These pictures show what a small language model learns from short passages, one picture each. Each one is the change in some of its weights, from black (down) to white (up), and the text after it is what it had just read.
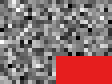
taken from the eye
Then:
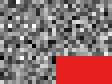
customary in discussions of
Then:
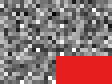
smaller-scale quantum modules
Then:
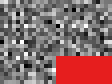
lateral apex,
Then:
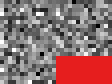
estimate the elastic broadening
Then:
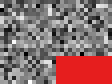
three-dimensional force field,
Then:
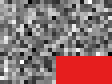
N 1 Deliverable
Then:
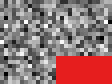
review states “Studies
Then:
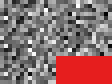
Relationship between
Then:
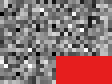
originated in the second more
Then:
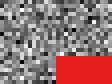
special disposition towards someone
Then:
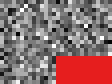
average wind speed of 6
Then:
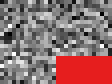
so as to isolate
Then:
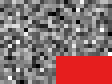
bands of medium and
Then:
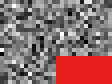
Each training session
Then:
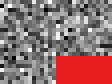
size a city should have
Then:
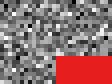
important for evaluating the
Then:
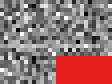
corresponding surface stress magnitude reduces
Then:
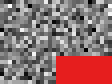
is reflective of
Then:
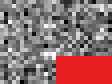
600 enterprises
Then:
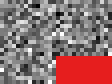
transverse conductivities in the
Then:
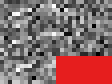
similar but not identical regions
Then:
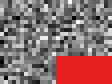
Channels is one of
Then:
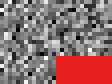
variable shows the number of
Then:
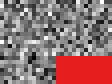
of performance (COP)
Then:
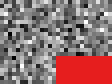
He felt I could
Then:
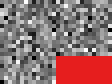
observed in learners through
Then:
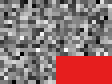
their specialty. In recent
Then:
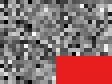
thickness $\sim$1
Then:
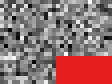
and GEFS correlation
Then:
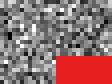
$\psi(x)$ being
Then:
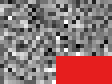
respect, the most significant differences
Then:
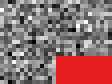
times by drawing random
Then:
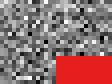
in Newcomb's
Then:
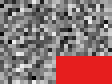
is not a good description
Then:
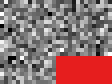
the distribution of firms
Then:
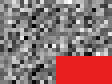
IRT assumptions
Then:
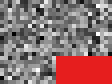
distinctiveness in business
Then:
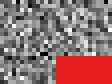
as structural material.
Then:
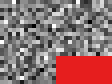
D3. In this
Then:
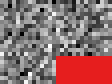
the symbolic computation
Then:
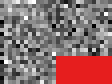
in 2K or 8K
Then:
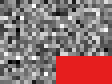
the Himalayas and
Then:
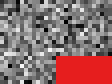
the initial margin can
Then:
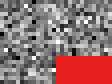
reconstructed images by
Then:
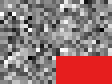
hours CAMHS
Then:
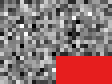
They do release the
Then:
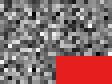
considered. These are:
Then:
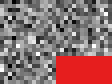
will decrease. To
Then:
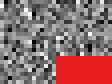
of (weak)
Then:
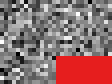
distribution $\rho$, namely
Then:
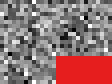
Focused studies are
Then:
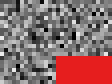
the amplitude and the correlation length
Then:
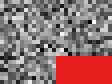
require the `url'
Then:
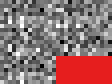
humidity varies
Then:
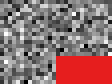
long times remains an open
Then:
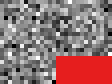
approach of the BESS
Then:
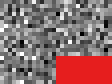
we introduce a novel
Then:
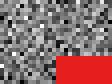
of Kempten with
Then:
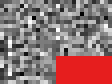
for such type of construction related
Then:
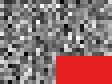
robustness. This
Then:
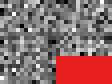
of Yo-Yo
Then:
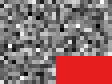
such a manner.
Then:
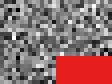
is concluded that the small
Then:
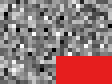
Bayesian estimator
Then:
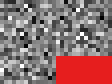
effect on broad and specific
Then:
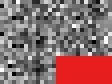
(the terms involving one
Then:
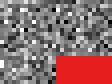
CL) with respect to
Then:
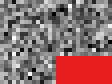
suggesting that these two factors
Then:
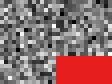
- 4) It is found
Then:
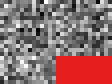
the sciences, had a
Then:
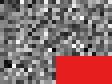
of approaches is, that
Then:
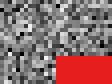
field lens and the
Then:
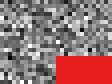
city. Its long
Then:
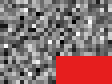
(effectively ignoring
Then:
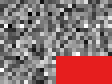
stabilize the
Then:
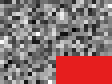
zero line in the matrix,
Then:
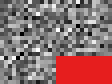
health status of the
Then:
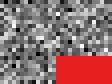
restoration to observe the
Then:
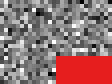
shifts in how
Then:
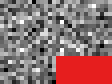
visual acuity,
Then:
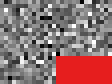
team). The project
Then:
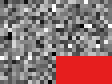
contributing to malignant
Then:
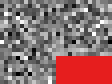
ns, as shown in
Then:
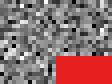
on the nature of each
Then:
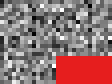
impacts of climate change.
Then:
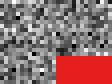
the mass splitting among
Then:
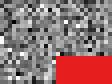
extracted differences in magnetic
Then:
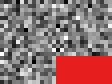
the commercial market.
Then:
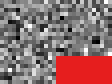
the size and qualifications
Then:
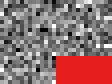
- \int \alpha
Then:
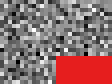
Poland was based on the
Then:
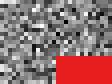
systematic mismatch:
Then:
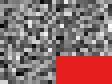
projects, which often combine
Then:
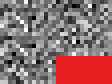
even, odd,
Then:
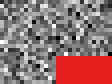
current EHT images and
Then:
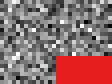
NaN NaN
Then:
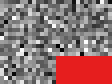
the intensity of affective
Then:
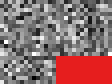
effects of radial flow combined
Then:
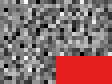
reduced: two-dimensional images
